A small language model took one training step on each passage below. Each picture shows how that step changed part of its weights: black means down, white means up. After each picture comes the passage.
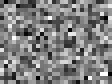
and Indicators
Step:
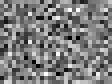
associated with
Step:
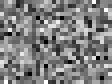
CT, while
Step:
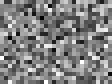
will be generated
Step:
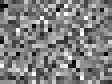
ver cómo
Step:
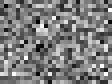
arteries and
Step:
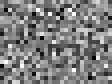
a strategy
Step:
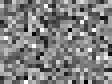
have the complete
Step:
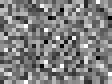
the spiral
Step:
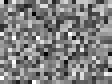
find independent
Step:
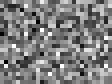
« Le
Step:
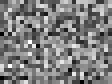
of the related
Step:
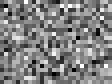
l'un des
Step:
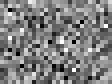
weder in
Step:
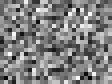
or erase
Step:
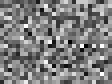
the integral
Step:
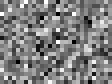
training data,
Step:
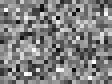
distance to
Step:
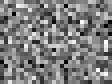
suami dan
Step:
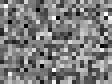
a random
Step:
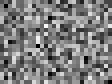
acid levels
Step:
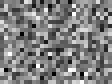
on unseen
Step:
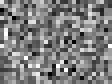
single stars
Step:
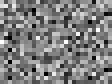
be reduced.
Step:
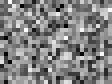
Fig. 6 using
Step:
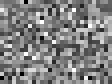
the sampled
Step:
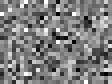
training was to
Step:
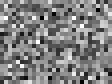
at the dose
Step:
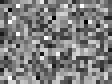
En primer
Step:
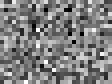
the food
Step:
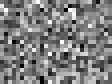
de rios
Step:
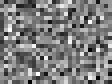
and at room
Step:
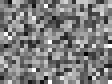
are based on
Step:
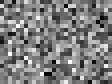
tempo total do
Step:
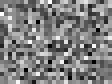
each transition is
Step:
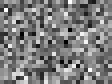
reuse rate
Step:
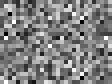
Heat and
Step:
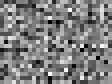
and the control
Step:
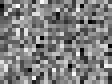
t di atas
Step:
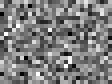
implies that
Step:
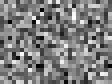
connected to
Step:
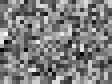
of our analysis in
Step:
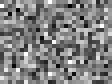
the SM
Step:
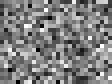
En otro
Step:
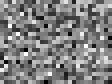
make the
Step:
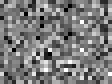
although no
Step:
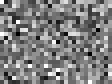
absorption systems
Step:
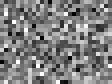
(de curar
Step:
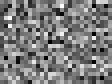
formulation is
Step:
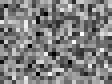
FE and
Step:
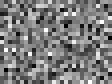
electron, a
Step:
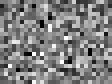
deformation of the
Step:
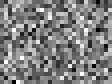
according to
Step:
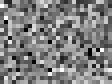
group and item
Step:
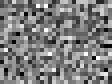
is, a
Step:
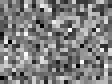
no Brasil
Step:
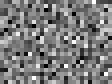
tratado em
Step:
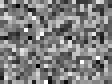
function. We
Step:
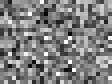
Under this
